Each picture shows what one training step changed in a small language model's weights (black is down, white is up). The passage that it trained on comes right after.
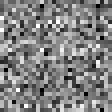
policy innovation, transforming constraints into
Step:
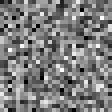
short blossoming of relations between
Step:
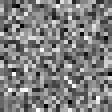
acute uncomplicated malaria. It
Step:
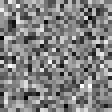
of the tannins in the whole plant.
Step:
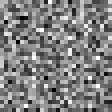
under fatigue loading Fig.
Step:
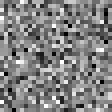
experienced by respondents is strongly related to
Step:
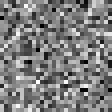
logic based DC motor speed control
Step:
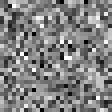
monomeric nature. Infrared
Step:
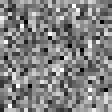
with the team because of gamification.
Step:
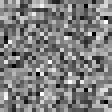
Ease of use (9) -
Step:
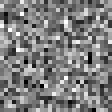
of Dagestan, studied and recorded local
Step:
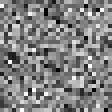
Working with these variables, we maintain,
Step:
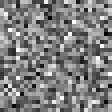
of Ronald Ross, a
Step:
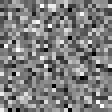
the phenotypic impact of mutations is
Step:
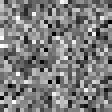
on the domestic market. In countries with high
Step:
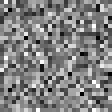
prophets or messengers.
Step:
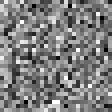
multilingual country. While in elementary and
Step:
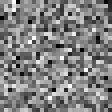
alto-saxophone and from
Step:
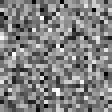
T.; editing - Alyavi
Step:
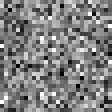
during the course of the work was analyzed for
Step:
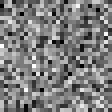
dry, reread what you have written –
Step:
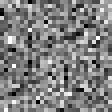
- C_4) registers as
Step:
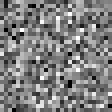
simulation results was used finite element method with commercial
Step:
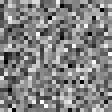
little academic control over instructors is
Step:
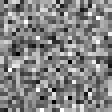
b) vertical projection, c)
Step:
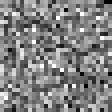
in digitization of archival practices.
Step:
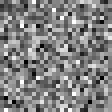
the court or anyone in there ever
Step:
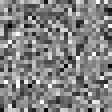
lines, divided into 24 segments.
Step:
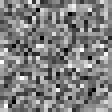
and Enriquez: “55
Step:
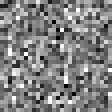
smallest cost. In details the
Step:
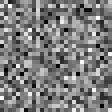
accessing the facilities at University Medical
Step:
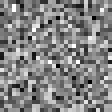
package, vosviewer,
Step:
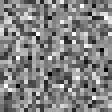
to 38% of the Europeans.
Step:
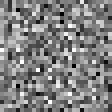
temperature reductions compared to dry and wet
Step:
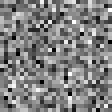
re-discovered as the core
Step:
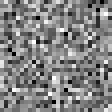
is often unrecognized by
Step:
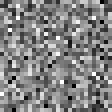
their users and the identification of factors associated with
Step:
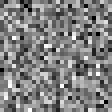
separates the key deciding logic of
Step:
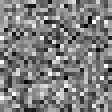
that will ultimately define the future of
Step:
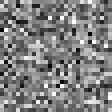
the communicative process was formulated long
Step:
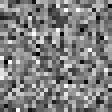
expect to collect pure toluene
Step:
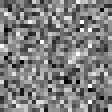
best results, in the discrimination
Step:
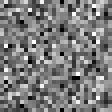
(180°C) down to room
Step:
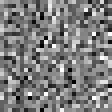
expressiveness in English and Uzbek
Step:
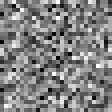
should be recoverable by reference to the work
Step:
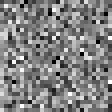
using wet granulation method and
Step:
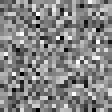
case of sufficient soil moisture), whereas
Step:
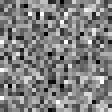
referees for suggestions which have
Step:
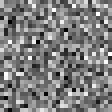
definitively supports a strong association between
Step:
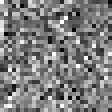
foundry sand, reclamation,
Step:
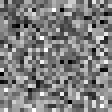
Two Member States confirmed that they
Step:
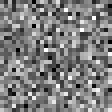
not be to alienate the concept of
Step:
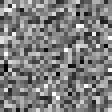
Jan-Willem Boiten
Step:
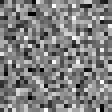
that upon rAAV administration,
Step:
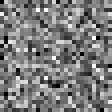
Vehicle NEV New Energy
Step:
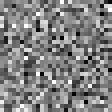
Part III: Clinical and analytical
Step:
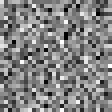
errors (Bauder et
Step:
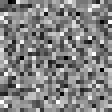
associated information (see Section IV-C).
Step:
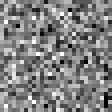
owned by different ethnic groups and there
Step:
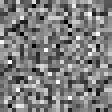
is incremental to the Russian concept of
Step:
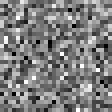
done by identifying key terms or concepts in
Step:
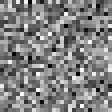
old. Some of them, aged 14 to
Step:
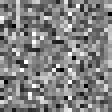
software. Based on the survey distributed,
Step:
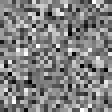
Z. Emersic, O.
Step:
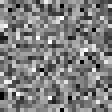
acquisition has been manually classified for all
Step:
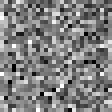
The multisensory learning approach aims to
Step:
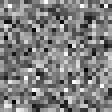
Anne Zulfia^{1*}
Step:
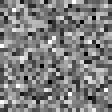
'submissive' personality.
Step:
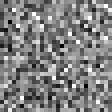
weak seedlings. The weeds
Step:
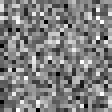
on the other hand, is a DNN
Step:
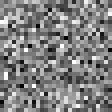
glass transition temperature and resonance,
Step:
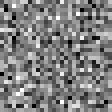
since the asymmetrical voltage
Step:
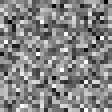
a fundamental and strategic component of its overall
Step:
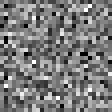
FastQC analyzes FASTQ
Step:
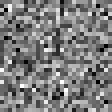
findings validate the significance of energy-efficient
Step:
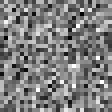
citations registered. #
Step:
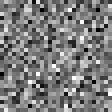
The Massachusetts Medical
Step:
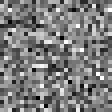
Self-management is not only an internal
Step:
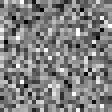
anywhere, thus personalizing experiments and
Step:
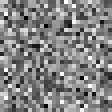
of the value of fluctuation of
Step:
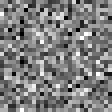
There is also an interesting paper in
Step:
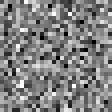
selected using a time-period sampling method.
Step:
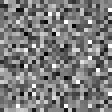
(Washington, DC:
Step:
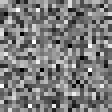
could be dangerous because it can emit
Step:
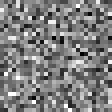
the 3G4 murine IgM
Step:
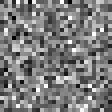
1.1. See Figure 2 for an
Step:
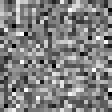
system generator (XSG) and its
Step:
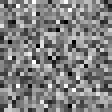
in CFSE of the complexes.
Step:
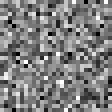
is proposed. The system consists of three main
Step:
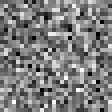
with sustainability goals (Rowan,
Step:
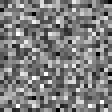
status of maggot therapy:
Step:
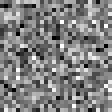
time, the parameters $x1,
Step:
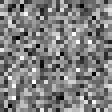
used the Siskeudes application,
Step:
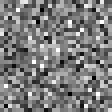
balance was applied over a spatial element of
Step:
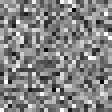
with *Tablet Poshini,
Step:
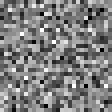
level of the object begins.
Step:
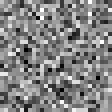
in DBH) trees contributed more
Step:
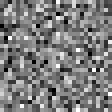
will help in detecting edges and improving
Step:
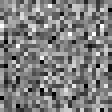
indicate chromosome boundaries.
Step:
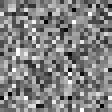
external stimuli, such as temperature,
